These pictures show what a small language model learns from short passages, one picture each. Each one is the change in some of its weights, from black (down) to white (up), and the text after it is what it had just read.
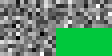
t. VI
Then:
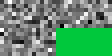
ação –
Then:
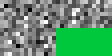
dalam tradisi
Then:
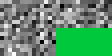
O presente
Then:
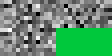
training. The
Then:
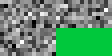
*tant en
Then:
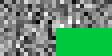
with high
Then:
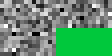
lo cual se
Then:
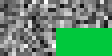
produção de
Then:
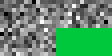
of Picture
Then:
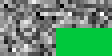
forsa C]
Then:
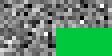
and innovative
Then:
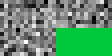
liés à
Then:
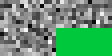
check en
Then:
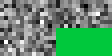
merken in de
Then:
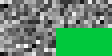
Sep 1;
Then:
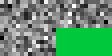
of FSO
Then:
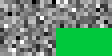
de folato
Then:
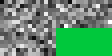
comercial do
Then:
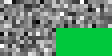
die Planung
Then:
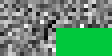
menor o
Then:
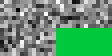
el estudio de
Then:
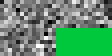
da sua
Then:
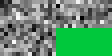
carried out
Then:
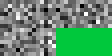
але на
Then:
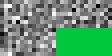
todo caso
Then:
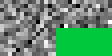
no haber
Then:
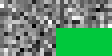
propone una
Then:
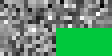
saat hamil
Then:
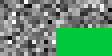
of small
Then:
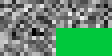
así poder
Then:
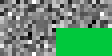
habe und das
